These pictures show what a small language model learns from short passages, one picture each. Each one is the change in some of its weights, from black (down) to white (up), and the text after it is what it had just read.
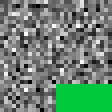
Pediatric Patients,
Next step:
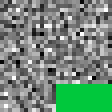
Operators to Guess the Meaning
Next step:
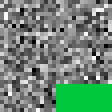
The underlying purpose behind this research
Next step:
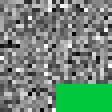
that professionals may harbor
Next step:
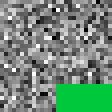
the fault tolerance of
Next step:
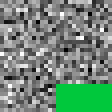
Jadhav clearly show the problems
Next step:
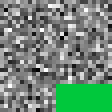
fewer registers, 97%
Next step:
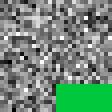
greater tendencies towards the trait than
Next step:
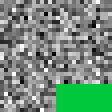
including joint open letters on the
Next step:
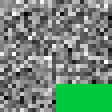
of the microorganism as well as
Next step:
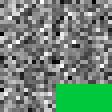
and training opportunities, employment and
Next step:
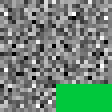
or calculus. From each
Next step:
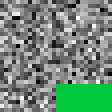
degradation efficiency. Effect of pH
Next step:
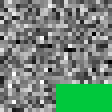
samples. In this research, a
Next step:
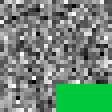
was observed that the Niacin and
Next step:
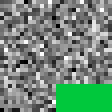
as an external source, the libraries dataset
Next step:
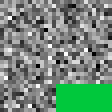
data they feed or download using AI.
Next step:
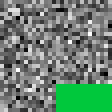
research [81], sometimes under different
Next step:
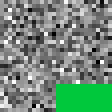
Data Curation, Formal Analysis,
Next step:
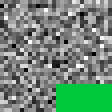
of the ingroup's lower status
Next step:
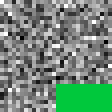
n.post_exp Number
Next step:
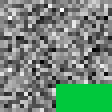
the other the entire system works 100%
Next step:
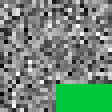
deals with the new approach which will help
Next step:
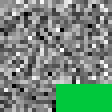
of one or more reinforcing
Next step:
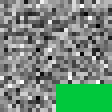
between the three groups. Analysis of
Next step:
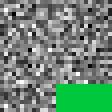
its comparison with the cut-off values
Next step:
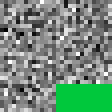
between the tested solvents,
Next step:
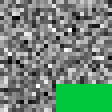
patient were recorded (i.e., blood
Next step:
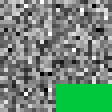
and now, it is extensively
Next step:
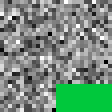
geometry of the structure and the material.
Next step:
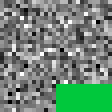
without isolated vertices. A total
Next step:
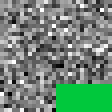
the per-UE deadline
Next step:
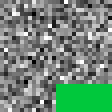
more likely to be negative than positive.
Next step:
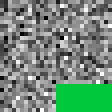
Multi User Fig. 5
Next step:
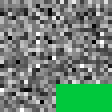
at 10K. When 5 wt %
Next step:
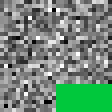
that exist in the nature like flora or
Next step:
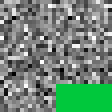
samples used for SEM estimation was
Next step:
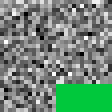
of gyroscope signal crossing with
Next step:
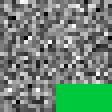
the stitch yarns on the
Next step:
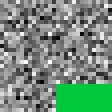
a detailed analysis of the entire protocol
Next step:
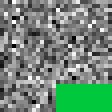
Negative) cases [32]. -
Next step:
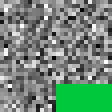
rainy season coincides with
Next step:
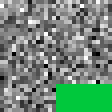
and J. Verhoef,
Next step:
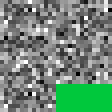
that mixtures of heavy
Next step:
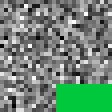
di- μ -hydroxo
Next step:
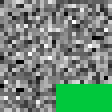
were from the emergency department,
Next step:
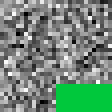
of the user participation influence the design of
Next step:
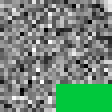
specific industries firms are focused
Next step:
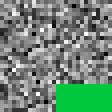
more balance for index 5 compared to index
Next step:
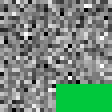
head 87 orientation in the
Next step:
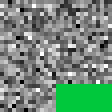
same. There are a number of authorities
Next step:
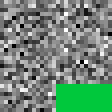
6 and 59 months and 40% of
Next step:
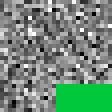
that have important antimalarial
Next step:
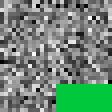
tropomyosin as strengthens
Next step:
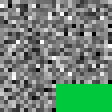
*A. terreus*,
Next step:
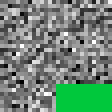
segment. The implementation of a digital
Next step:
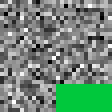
leg. 2. Objective findings
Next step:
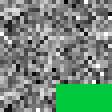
methodology to assess robustness of a grid
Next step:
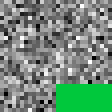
significantly higher among physically inactive individuals
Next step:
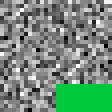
in universities in South East
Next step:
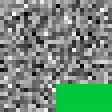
of heating, temperature registration
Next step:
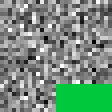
in the field. The Head of
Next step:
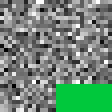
melt in the coming
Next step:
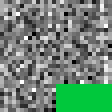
need further reassessments in order to
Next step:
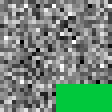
components and boreholes, plus
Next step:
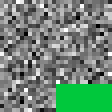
must activate the administrative
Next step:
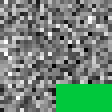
showed a the fracture strength of,
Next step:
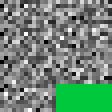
financial transactions; (ii) being
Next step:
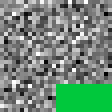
of the leaves, often followed by
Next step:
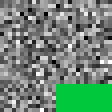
provided written informed consent.
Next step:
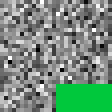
and trajectories across the region.
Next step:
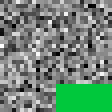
mix to the composite sample.
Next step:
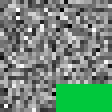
MD simulations on D protein in the
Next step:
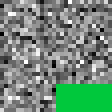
Dartmouth, NS,
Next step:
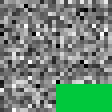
Netherlands has also
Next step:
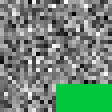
small intensity towards low field and the other of
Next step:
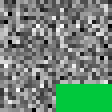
en la comunidad de
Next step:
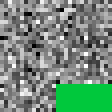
RH (b) and different temperature.
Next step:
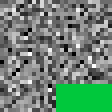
can effectively measure protein concentrations using two
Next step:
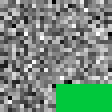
lost through conduction Fourier's
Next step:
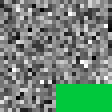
more people. The number of valid trials
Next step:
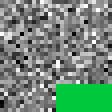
necessary to feel confident in the
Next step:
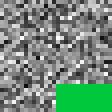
often in place in higher education and
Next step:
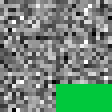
Microsoft Excel.
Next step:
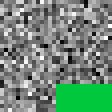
in a reduction of the melted area
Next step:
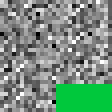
and problem solving in mathematics,
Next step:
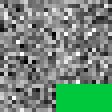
the portal vein, activates
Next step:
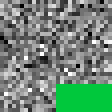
faster R-CNN method can be
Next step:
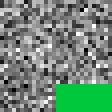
to give pale yellow to
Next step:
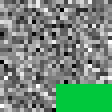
Malim, Malaysia
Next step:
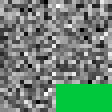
f^2 |\nabla
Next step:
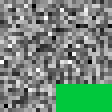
the area of co-curricular
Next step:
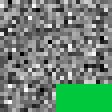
“Effective Annotations over
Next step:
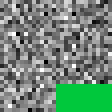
designed and coordinated the study and
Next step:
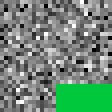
On the other hand, W_n is
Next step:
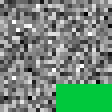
half cycle moving
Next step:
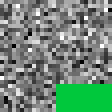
that vaccinations can drastically reduce
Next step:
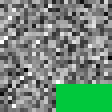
energy dense than Li-ion
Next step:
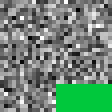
$q = 1$, it is extensive
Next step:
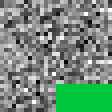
to control the body's center of mass
